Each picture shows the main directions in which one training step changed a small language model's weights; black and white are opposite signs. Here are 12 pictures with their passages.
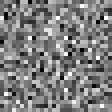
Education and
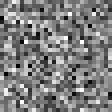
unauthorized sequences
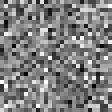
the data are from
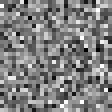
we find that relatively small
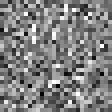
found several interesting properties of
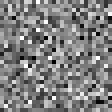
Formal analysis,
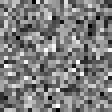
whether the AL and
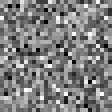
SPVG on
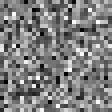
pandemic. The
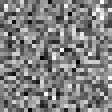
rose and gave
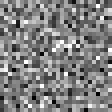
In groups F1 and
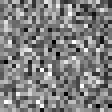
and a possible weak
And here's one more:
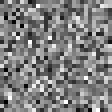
According to the
